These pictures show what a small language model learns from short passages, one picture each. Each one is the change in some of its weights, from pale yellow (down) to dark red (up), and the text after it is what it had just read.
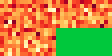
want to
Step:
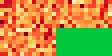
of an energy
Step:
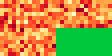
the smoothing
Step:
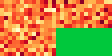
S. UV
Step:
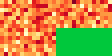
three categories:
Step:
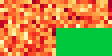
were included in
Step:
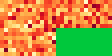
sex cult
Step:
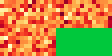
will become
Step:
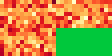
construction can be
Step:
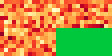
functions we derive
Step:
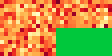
and sets
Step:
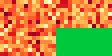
of pollution
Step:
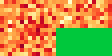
$\zeta$ is
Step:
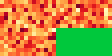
data. Figure
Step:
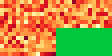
the model fit
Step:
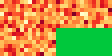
contains unique
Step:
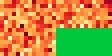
operator be
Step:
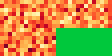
$G$ is
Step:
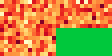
contains a
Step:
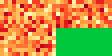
because this case can
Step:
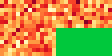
splitting theorem
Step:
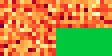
question is the
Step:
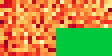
of the standard
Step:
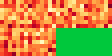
write in the
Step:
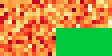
we have the following
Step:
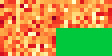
with regard to
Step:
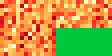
with $n$
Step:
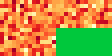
its components in
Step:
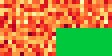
the accuracy
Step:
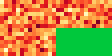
their matrices
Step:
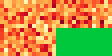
The proof is similar
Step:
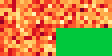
analytic sets
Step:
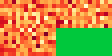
to avoid a
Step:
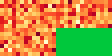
that results from
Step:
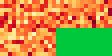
the need for
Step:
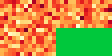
applied, with
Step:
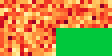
is a minimal
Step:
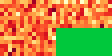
call such elements
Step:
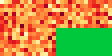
go further and
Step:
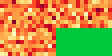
observed for
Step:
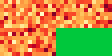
To be more
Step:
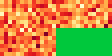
state and a
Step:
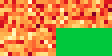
search for
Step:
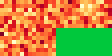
read about them
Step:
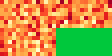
(top to
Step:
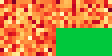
scores for
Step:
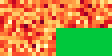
pointing to the
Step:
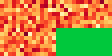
via interval
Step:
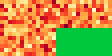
In this paper we
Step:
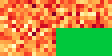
$B$ be
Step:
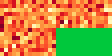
word problem,
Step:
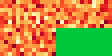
to the fore
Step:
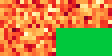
not only about
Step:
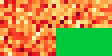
between them by the
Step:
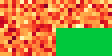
a rate that
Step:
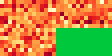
bending and
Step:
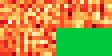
suppress the
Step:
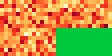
major open
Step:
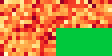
debate over
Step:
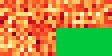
order to use the
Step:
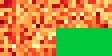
of its subspaces
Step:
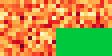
$1$ denote
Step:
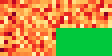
Number of
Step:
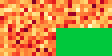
for analysis. In
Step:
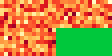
the Seine
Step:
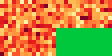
a plant,
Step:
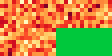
a very
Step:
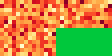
small. In that
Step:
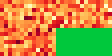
left me, and
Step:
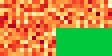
the convex
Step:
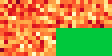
subsets of
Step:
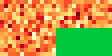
defined by the following
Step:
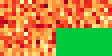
a module over
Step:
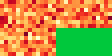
sufficiently different
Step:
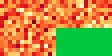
was conducted
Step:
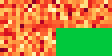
size of
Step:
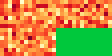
discuss new research
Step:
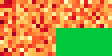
of gene
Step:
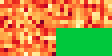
stress levels
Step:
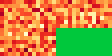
to vary
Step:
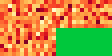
solvency of
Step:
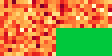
performance of a
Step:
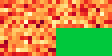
follows from the
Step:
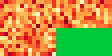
and teaching
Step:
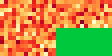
in CM.
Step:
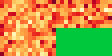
2 and 3 show
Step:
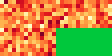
exit space
